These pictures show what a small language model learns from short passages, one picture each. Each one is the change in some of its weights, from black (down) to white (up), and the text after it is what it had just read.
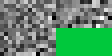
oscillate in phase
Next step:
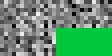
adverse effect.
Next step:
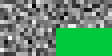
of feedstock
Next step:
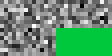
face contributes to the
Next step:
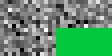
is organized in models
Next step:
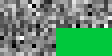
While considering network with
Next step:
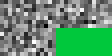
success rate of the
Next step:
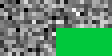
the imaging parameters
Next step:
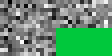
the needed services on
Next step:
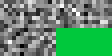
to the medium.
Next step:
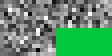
spectra of the molecular
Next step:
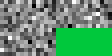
of a set of
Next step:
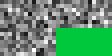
explanation of the
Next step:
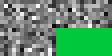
period, there is
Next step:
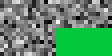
isomer at
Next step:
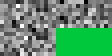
cyclist X
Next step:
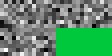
personal goals rather than
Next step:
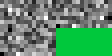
on dynamics of open
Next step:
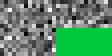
true Europeans and
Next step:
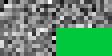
absorption redshift,
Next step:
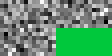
approach has developed in
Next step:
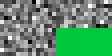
of simple repeats
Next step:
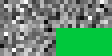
II. Charge
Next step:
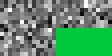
bandwidths were respectively
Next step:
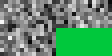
for a number of
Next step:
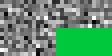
structure of the
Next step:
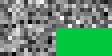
and in vitro
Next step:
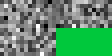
with $j
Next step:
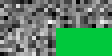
are actually two regions
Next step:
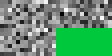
and mechanisms of
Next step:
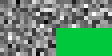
optimal ratio of components
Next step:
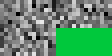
present at a
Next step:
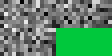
all times $t
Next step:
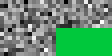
that measured in our
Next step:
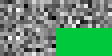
within the last
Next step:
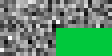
of n with
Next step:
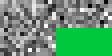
(Part -
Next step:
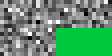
of the CFT
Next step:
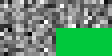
that, by following
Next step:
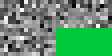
The advantage of the
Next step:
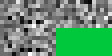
taken in the presence
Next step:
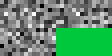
the endometrial
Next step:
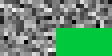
2 shows the
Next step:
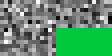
and the upper redshift
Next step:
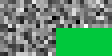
towards sustainable development in
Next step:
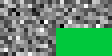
in order to
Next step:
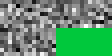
components in photonic
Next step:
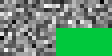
allowance for
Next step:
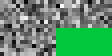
However, 14 to
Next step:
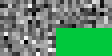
we fit the spectral
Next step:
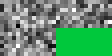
alumina and
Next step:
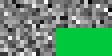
is organized as
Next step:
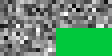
with the continuous
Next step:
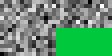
are moving out and
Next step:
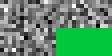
4$) where the
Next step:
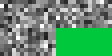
homography only and
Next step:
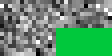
takes only a fraction
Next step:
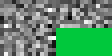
Poisson equation,
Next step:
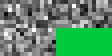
University of Roma
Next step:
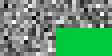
also reduce the
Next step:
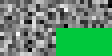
change of variables,
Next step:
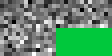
input light from the
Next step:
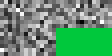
students - the process
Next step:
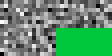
the short accretion
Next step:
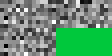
and their potential impact
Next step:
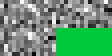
\sigma \pi
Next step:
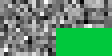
not examined in the
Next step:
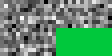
PCB CT images
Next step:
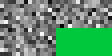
as well as
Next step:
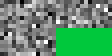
cannot be treated as
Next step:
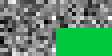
someone to
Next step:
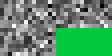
substantial savings from
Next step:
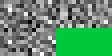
momentum density of sound
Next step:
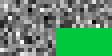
reaching results,
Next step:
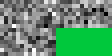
identified needs.
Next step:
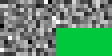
of sports
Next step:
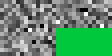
take CNT as
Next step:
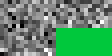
from our four models
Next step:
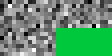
thinking about systems
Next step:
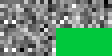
\ee where
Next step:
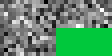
a generalization for
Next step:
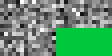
the analytical methods,
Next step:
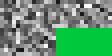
Progress in
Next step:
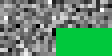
a discrepancy
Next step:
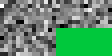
so often that they
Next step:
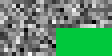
king in the
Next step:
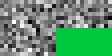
Those approaches are
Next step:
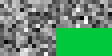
Mason and
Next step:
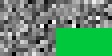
reviewed by at
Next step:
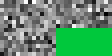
during HPP.
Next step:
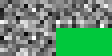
empower students and
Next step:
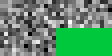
being some roots of
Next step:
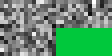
cost, more
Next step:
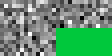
the findings, especially
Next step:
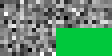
the derived quantities
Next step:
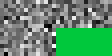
parts (see
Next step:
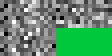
their knowledge regarding fall
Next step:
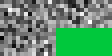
hybrid nature of
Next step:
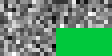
equal zero same if
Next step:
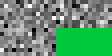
constraint (2)).
